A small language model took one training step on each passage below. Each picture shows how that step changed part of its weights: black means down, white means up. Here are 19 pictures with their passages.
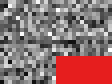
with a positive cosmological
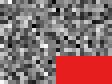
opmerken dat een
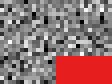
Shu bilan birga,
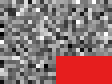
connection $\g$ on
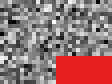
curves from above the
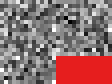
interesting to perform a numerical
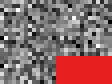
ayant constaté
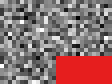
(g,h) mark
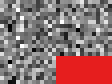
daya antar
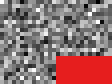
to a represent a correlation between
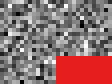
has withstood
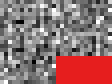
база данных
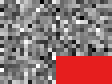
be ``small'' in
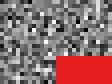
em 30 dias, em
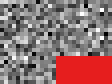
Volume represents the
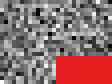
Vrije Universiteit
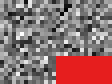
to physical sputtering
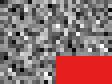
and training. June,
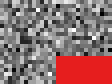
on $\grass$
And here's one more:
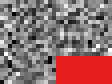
Thereby we keep a
